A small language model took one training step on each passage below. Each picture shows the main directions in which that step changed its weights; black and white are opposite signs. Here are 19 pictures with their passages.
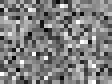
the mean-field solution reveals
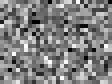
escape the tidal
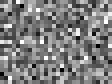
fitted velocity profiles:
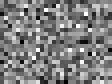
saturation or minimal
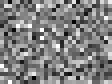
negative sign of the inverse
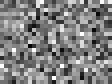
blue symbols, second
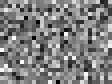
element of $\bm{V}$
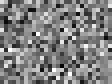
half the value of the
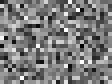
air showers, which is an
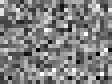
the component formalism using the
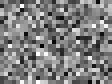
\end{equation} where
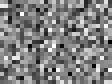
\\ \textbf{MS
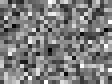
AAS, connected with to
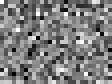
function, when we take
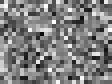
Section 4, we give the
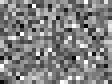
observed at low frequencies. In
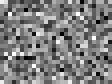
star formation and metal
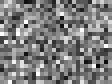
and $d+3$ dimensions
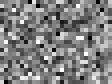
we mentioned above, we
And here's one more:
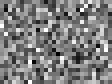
metrics and for KNe
